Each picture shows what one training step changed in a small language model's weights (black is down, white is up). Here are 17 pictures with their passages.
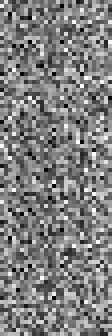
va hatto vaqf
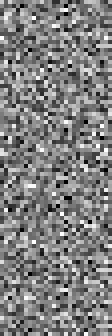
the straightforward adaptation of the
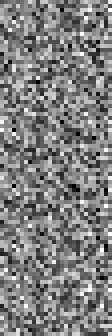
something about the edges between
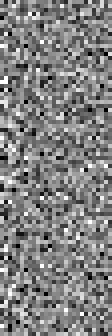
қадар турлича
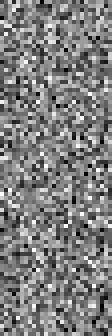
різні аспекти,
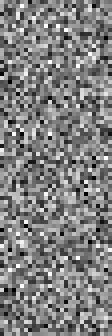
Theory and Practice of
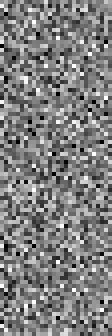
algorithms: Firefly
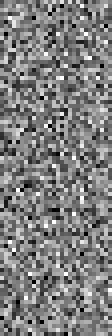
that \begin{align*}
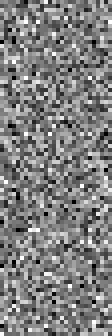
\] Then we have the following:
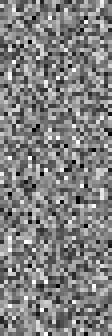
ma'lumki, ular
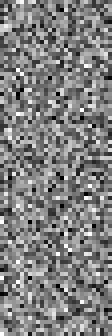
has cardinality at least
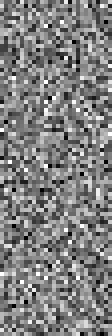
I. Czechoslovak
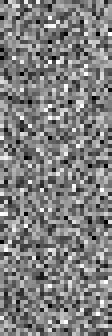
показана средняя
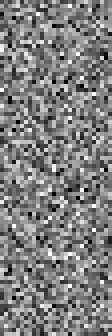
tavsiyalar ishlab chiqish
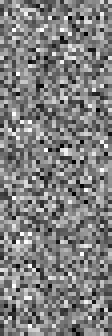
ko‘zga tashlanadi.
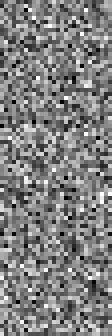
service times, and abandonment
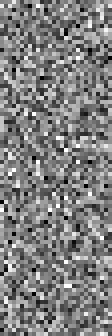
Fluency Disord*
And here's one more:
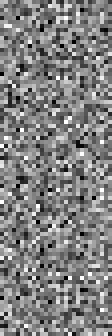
викладача вищої
